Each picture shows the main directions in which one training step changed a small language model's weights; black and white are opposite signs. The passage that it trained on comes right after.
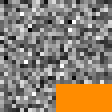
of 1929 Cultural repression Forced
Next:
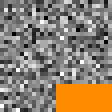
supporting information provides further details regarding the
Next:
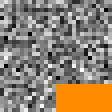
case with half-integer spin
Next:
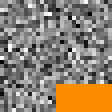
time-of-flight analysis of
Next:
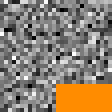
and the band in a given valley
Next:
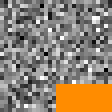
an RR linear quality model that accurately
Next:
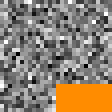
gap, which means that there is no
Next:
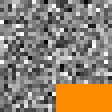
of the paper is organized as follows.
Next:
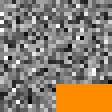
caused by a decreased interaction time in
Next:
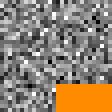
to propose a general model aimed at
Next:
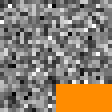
due to superconductivity, in the
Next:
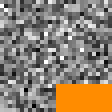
We confirm the coherent photon statistics
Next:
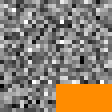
(Foundation University Medical
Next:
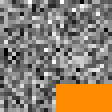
of energy gain can be even improved
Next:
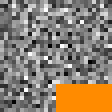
code of unsuitable length for
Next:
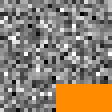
Mo in H_2SO_4
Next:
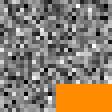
magnetic field Hamiltonian. Bearing in
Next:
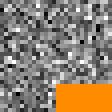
The color map needs more refinement.
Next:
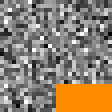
because for the first time education was introduced by
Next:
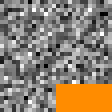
of the comparative report offers an
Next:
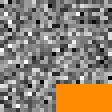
-- enumerates superselection
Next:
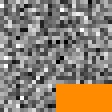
rich cultural traditions
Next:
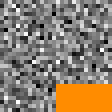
afford as a cost –effective
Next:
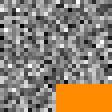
L2-based strategies), and
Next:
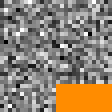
have higher eccentricities and
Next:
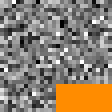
presence or absence of these metals as
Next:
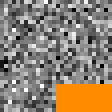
random access memories (MRAM).
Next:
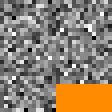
learning experience. It can be
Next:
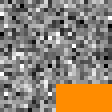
difference in frequency distribution between groups on the
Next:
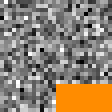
it, though the procedure was often
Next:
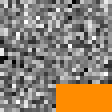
interaction, social isolation,
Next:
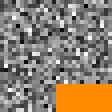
of the peculiar element As a
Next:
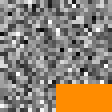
in the database lack a finite
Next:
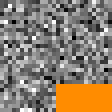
Absolute Deviation
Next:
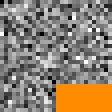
valuable comments which have led
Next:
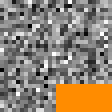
of charge in the surface layers. The
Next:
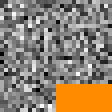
the system properties. On the basis of economic
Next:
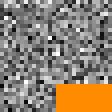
can be explained as a natural
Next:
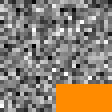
[20]. This study also shows significant
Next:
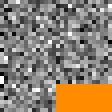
The purpose of the present article is
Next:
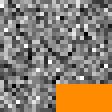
the mean interaction between dipoles in
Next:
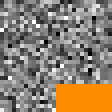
accepted with respect to result obtained
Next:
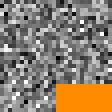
making the measurement unreliable. In
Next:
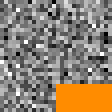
Grade Point Average
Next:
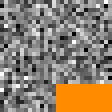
**Any questions?**
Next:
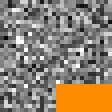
main factor that encourages a person
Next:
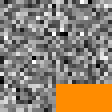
flux at 5 GHz is $\sim
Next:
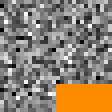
importance for reducing manufacturing
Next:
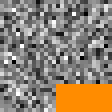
packet in important class and increase the
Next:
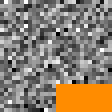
and the exchange-correlation
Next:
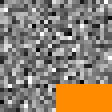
harder for the oscillators on the network
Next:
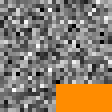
in Ukraine's international grain
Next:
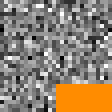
Hubble velocity profile, given approximately
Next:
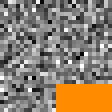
in cases of this study or written
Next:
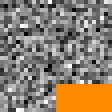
easy access, and the practicality of
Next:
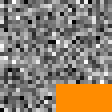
\centering \includegraphics[width=\columnwidth]{}
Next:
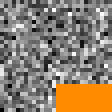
unit. - All the workers should have
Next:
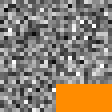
FRFs The receptance
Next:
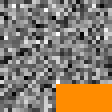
features to distinguish network types
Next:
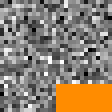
however, “water politics have
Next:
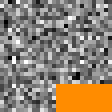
introduces a new degree of
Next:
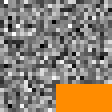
and related information. \\ [5pt]
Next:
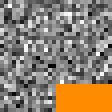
the beam moments for the chosen,
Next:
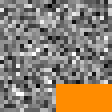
this paper) U_i utility function
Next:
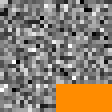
ner for a careful
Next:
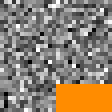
an input artifact of an
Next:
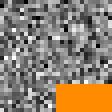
similar actions as the proposed strategy.
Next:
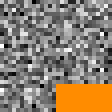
the architecture to guarantee data
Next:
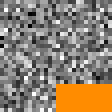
is in accordance with theoretical weight loss
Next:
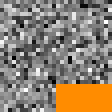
ramified points in the new map
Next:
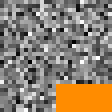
parties and movies with them,
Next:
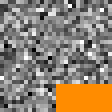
errors increase because the nuisance
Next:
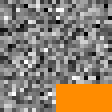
robust evidence, we turn to
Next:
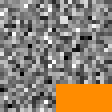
velocities of NSs follow a
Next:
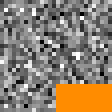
some general discussion and mention planned
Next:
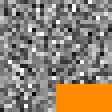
family of problems are the unstructured
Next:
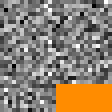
output voltage $E_i$
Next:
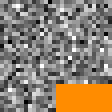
were supported by the Academy
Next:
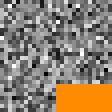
resolve is to adjust the
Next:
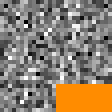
the spectrum, the disk and the
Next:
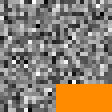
about 4\% of strength in the
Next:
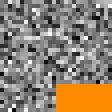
rather superficial one that can be
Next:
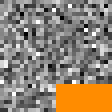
contributions to the impulse are not
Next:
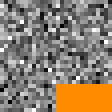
**Figure 3.** Director
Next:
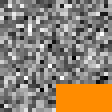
the phonons and other lattice dynamical
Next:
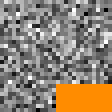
land uses, images were
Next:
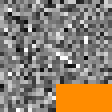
and curves are guides for the
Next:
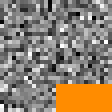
the brand is attractive
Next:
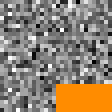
on the Mean Squared
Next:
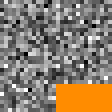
separated from the main component by 262
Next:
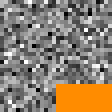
of the applied packaging type (air
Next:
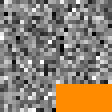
matrices. Of course,
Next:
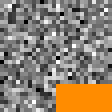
year-old gentleman presented to
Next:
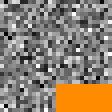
and three standard deviations from the mean.
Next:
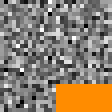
and attain accurate predictions for both
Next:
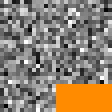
Charpin D (2015) Le
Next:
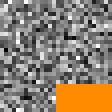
possible even below, barrier,
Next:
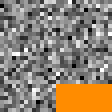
spinal fracture Cause of
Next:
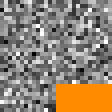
from the direction of M87, while
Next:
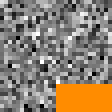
the true vacuum to the
